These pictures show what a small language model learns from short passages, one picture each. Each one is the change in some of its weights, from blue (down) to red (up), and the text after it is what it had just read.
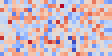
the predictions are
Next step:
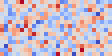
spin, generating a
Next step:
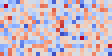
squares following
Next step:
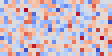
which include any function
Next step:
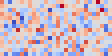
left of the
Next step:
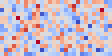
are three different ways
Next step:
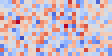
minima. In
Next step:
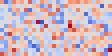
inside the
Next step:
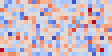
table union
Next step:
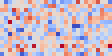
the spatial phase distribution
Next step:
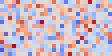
\simeq {
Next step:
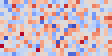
expected along with the
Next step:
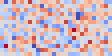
in the dynamics of
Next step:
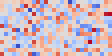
color scales that
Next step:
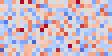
by a factor of
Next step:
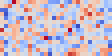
of Andreev
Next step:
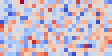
small deviations from
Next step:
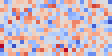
the poles and the
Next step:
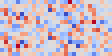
As the disorder is
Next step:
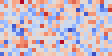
to interpret if
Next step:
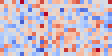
associated to the
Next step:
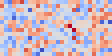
rates, and
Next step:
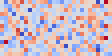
motion fields were
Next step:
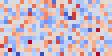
this period. For
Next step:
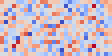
University of Science
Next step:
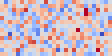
and the latter follows
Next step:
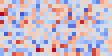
The contact
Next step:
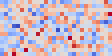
also note that the
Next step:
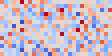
to a number relative
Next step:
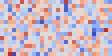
above definition is
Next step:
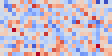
interpolation error.
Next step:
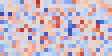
none at commit
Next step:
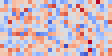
the system which describes
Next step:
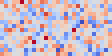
to long-range
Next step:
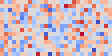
of cosmological models
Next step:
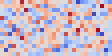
with side information
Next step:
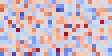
the OPG is
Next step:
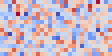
different manner.
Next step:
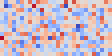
be restored
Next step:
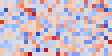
of join
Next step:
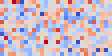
Gilbert and
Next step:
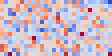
data set, using different
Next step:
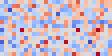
energy with respect to
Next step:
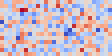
and science},
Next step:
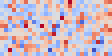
the partitioning
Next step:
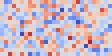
that are possible under
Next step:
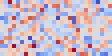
discussion} An
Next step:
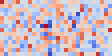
of the CP and
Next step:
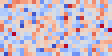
theory differing from
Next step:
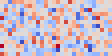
(25 kton and
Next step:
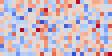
were presented to
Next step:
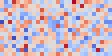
candidates may
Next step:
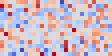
expect them to
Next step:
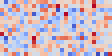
expect, that other
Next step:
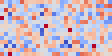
that regime.
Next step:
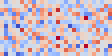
subgraph in the
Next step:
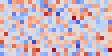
on the VLC
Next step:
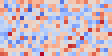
modifying the
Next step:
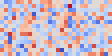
a function of height
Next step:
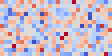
small number of HP
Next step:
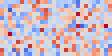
pressure of the
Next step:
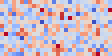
present at finite
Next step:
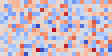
is about 2 since the
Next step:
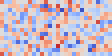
of applications and
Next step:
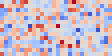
at Austin,
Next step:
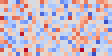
a convenient
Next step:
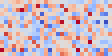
collisions of
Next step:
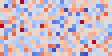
hole solutions with
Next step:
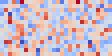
we call a
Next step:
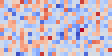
does not contribute
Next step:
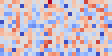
actual state was
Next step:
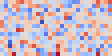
galaxies at $z
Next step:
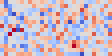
diagram of the
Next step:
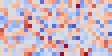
Carlo simulations
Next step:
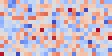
the substrate or
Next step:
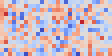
The data reduction method
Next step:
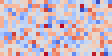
of those papers.
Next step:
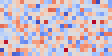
the cargoes
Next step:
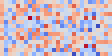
design process of electric
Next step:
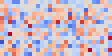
The time dependent
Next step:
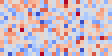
was used to obtain the
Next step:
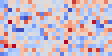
low Reynolds
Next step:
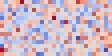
vertically scaled the
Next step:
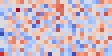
such as arm and
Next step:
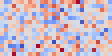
that would identify any
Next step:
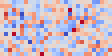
The whole matrix can
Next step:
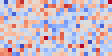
there could exist a
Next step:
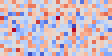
start from the
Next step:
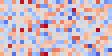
by introducing the
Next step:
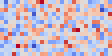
more extensively
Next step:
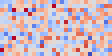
the summed proton
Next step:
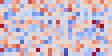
at Institute
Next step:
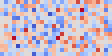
validated the
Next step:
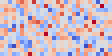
\sin \beta.
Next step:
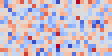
simple approximation and
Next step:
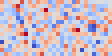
are provided by
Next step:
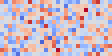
in neutrinos
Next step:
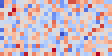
light beams.
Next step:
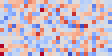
is then fixed at
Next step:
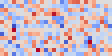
videos in the
